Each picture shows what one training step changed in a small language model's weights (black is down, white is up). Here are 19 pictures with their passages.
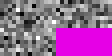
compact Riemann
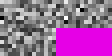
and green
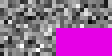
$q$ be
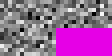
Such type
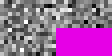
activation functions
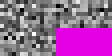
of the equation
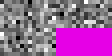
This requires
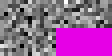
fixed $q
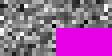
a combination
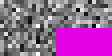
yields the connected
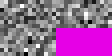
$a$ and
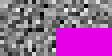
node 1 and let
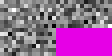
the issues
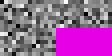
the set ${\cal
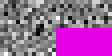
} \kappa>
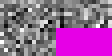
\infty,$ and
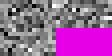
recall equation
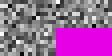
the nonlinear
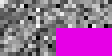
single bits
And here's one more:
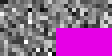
v + i
